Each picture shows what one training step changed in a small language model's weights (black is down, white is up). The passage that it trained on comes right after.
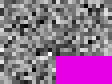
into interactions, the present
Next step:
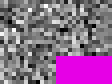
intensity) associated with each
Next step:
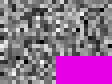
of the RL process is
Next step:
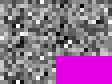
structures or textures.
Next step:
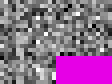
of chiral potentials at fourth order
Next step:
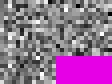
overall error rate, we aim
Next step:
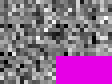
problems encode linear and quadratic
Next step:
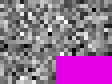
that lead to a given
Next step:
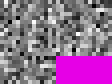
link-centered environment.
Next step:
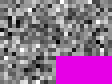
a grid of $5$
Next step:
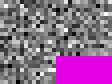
be otherwise necessary by individual research
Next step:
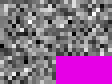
on deployment use cases.
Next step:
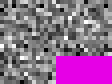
different application areas by a single
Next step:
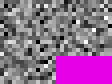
wavelet transform based spectrogram
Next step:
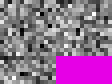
As we know from the scalar
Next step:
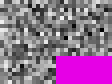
the star rapidly. With these
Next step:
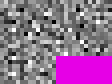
framework which is better theoretically
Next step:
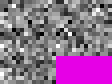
is almost no influence on the
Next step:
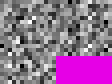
i.e. observations 1
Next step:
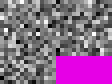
0 & \Delta+W
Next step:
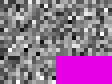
developments in performance prediction can
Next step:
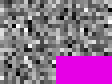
collisions and these collisions determine the
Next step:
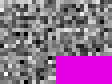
transects and manually
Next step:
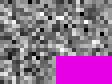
usual four-form flux on
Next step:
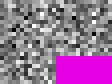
Recent work shows that
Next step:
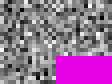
and even for unequal
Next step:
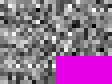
This provides a new viewpoint
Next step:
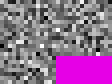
leads to differences at the level
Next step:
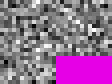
bring the taken for
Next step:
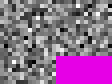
of the divergence theorem. Using
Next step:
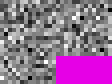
% Notice that we can
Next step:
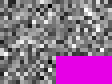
in general eigenmodes at
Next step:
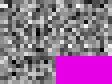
large jet-like growths
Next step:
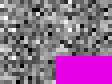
$\sigma(\cdot)$ denotes
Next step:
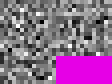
excitations with a quantized
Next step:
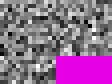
Engineering, Tribhuvan
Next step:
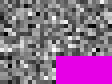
equal false positive rates are
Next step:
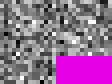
Quick Result and conclusion
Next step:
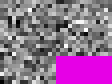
a wide class of regimes,
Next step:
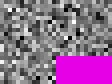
nano, and atomic scales,
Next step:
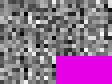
let us also note that existence
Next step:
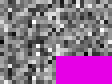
in the limit of very weak
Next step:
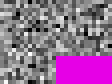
two-field potential with the
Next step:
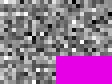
In this scenario, the dual
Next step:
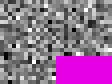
can estimate the radial velocity near
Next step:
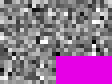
the probability of not decoding
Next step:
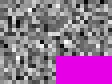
a power-law with an
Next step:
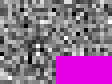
which represents the fraction of
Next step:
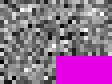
slightly brighter than its average
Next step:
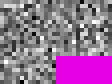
Therefore, for any given set
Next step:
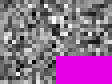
mass. For the other two
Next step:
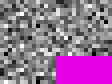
at low temperatures, at
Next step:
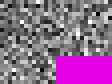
evidence sentence in the source
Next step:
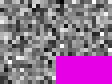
the resolution chosen. We show
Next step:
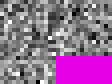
relationship: $\delta =
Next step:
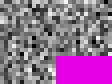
the future MEG II
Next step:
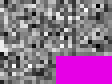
quite rapidly as local spins are
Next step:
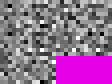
{author} {\bibinfo
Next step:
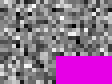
quadratures $\hat
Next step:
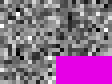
(NERSC), a
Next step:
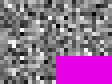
First, consider two simple policy
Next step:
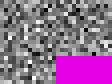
2D, while in
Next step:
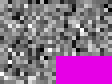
overlap between the lowest- and
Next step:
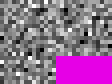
Poisson brackets between the various
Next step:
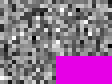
of the Hubble parameter.
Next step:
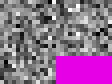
Subsequently, all remaining variables
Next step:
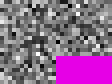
the covariance functions of the
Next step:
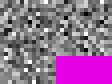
it follows that in this case
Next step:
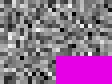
definiteness, we will
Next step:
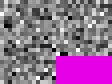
Kinetic Inductance
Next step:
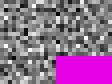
supports regular and shifted
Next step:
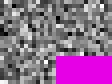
objects with central surface brightness at
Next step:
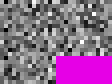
fermions the known ones ---see
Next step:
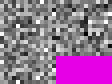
or the manner in which
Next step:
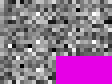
because to see if a
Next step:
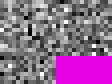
shows the evolution of the normalized
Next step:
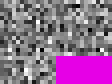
Since our approach matches the
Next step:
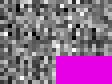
sequence of node value updates
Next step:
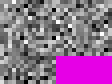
matrix, which can be
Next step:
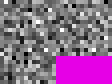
but women’s networks
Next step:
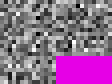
Bose polaron in a
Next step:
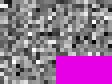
large logarithms in the
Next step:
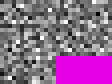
probabilities for the remaining drivers
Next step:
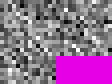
application that initially led us to
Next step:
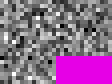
of different states. Each branch
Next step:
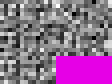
\ee Here we insert
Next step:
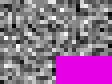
Phys. Rev. Lett.
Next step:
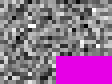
tailored to weighting
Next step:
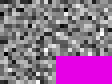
visible turn-over point of
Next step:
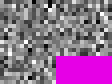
approach is based on the identification
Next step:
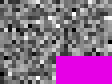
(than expected) velocity dispersion
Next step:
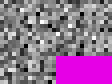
\be {\cal H}
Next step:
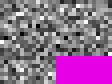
at SPS energies. One
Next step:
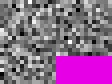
effort, GUI test
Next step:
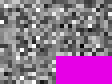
enable them to be efficiently
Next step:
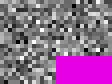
It is interesting to note that
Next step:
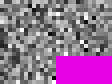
the performance that is achieved in
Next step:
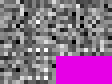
not be linked to the
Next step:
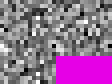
of the weakening of the
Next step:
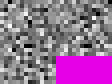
is obtained with the help of
